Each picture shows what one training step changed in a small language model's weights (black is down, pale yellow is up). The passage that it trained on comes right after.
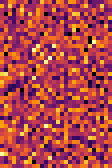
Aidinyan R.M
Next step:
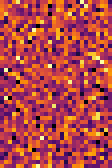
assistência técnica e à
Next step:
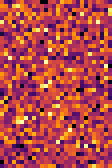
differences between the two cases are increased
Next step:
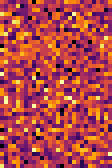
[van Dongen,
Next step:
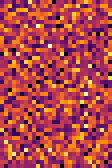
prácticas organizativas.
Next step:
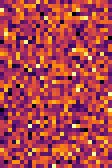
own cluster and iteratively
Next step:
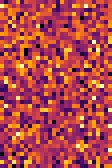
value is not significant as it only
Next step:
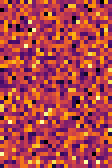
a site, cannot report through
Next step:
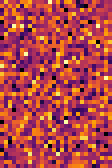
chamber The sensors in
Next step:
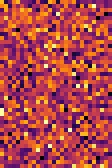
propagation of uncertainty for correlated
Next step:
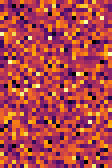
assumed templates. The first
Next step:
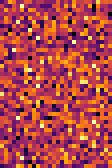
Thermal Solutions AG
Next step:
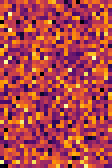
akan berdampak bagi
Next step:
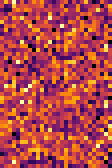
No pensamento epistemológico
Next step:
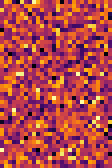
análise gráfica e
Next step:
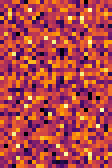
національна музична
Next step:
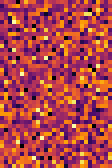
As is well-known, there
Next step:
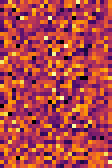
tananing ichi qurib
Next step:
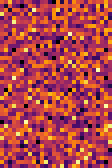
\EndWhile \State
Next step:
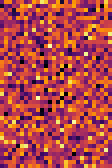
and its applicability is discussed
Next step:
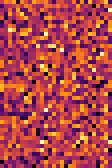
objects were named after his
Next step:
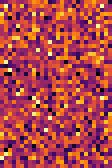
el segundo experimento. En la
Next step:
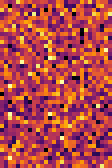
accretion flows around a Kerr black
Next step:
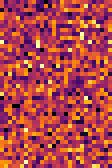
una red de difusión
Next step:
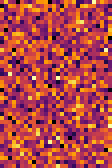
algorithm based on the support vector
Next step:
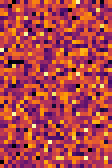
farming. the Food
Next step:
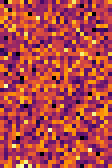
weergegeven in de
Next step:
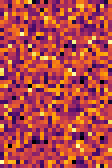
it concerned changes in the
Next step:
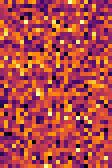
respecto de la decisión del
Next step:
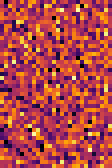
Barometer 2018 foi realizado
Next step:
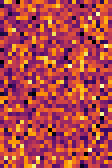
is very small. Thus, in
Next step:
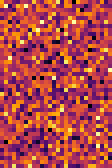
integração dos desenhos e
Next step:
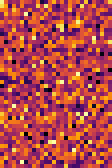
enhance image contrast and thereby
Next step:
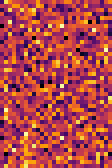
ko‘p miqdorda
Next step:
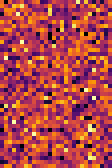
in building the mock
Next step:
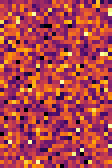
with sub-terahertz
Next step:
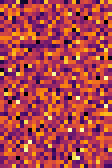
км узунликда
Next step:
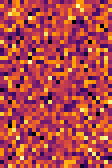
it is well established that the
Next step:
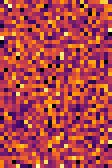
are in excellent agreement with
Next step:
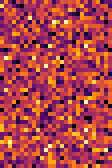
the cross‑entropy
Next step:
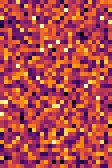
their versatility, because
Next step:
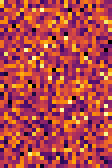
formare inițială nu
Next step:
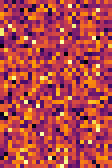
Fig. 1, top part)
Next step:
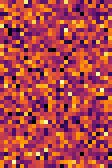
zero energy sector. This symmetry corresponds
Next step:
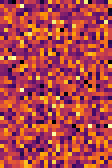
resolution capabilities based on optical
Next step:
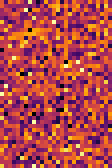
de partículas y
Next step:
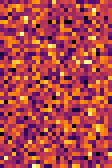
geçmeden sakin
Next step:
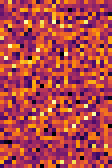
o diálogo entre as
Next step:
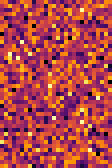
We showed that when electrons flow in
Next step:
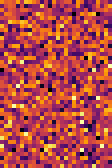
with both biological parents,
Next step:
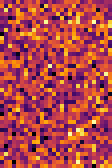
for adaptive VR applications.
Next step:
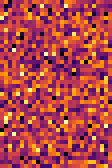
elastic forces.
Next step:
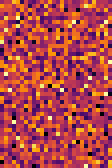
the linear term in the spring
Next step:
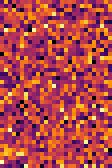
fragilities required many more analyses
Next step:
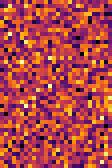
& \emph{I put
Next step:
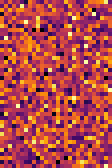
Cry of Freedom:
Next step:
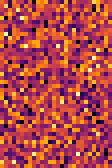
потреби; в)
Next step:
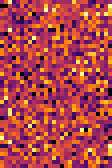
\textbf{N}$, is an
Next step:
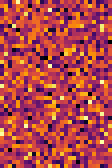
field distribution method, assuming a
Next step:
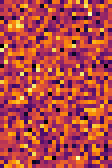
discriminatory, or
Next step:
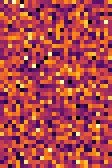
la forma cómo diversas
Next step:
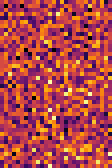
el límite con el
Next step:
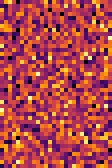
proposed method was simulated on the
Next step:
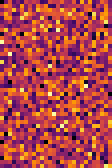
For instantaneous switching this
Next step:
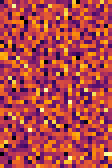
в Китае и
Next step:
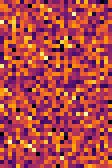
analysis of existing analogues
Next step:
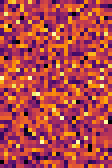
and the impact of his profound
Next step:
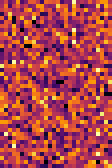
и судейского
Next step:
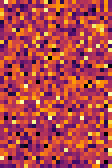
the same values for these parameters were
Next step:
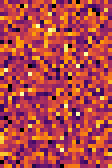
beriladi. IoT,
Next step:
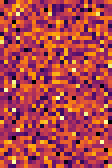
to the stress within the sample.
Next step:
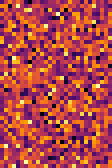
review of barriers to data
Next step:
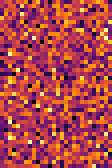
sénégalais a
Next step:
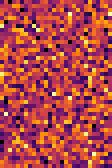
test,{\it Journal of the
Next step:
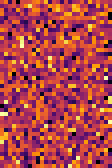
developed for this area and used to
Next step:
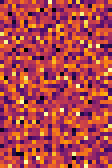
details see Kritsuk et
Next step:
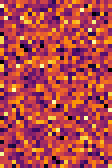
mapping tools to support complex
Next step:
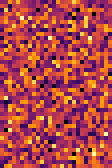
Abridged for the
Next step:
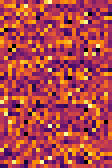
se ha obtenido por medios
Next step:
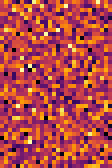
reconhecer a relevância dessa
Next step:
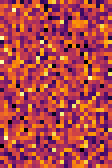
wave spectrum, such composites are
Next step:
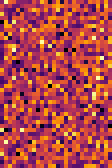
the same time, the narrow generation
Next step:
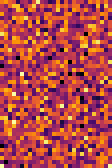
light intensity, and phone
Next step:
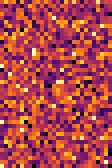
reconstructing particle interactions at high
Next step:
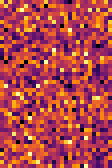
devenguen y no a
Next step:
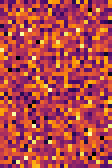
a group of $m$
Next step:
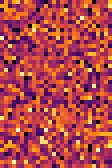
of galactic stellar halos.
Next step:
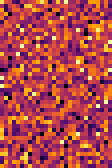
factor $X_{CO}$ that
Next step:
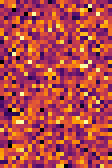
(2) does not include the
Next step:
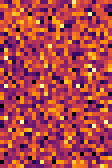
small plot is given in the bottom
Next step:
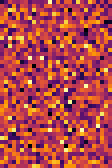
pada sebagian penelitian
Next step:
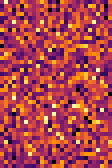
By induction it can be seen
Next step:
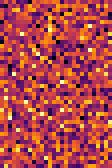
same trap depth (in black
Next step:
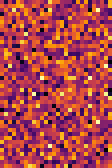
All of the above give a good
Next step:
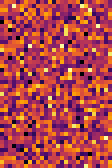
morphism $K \ar
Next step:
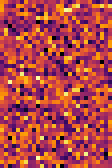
ilmiy mavzulari va
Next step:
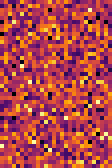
pipeline stages), which
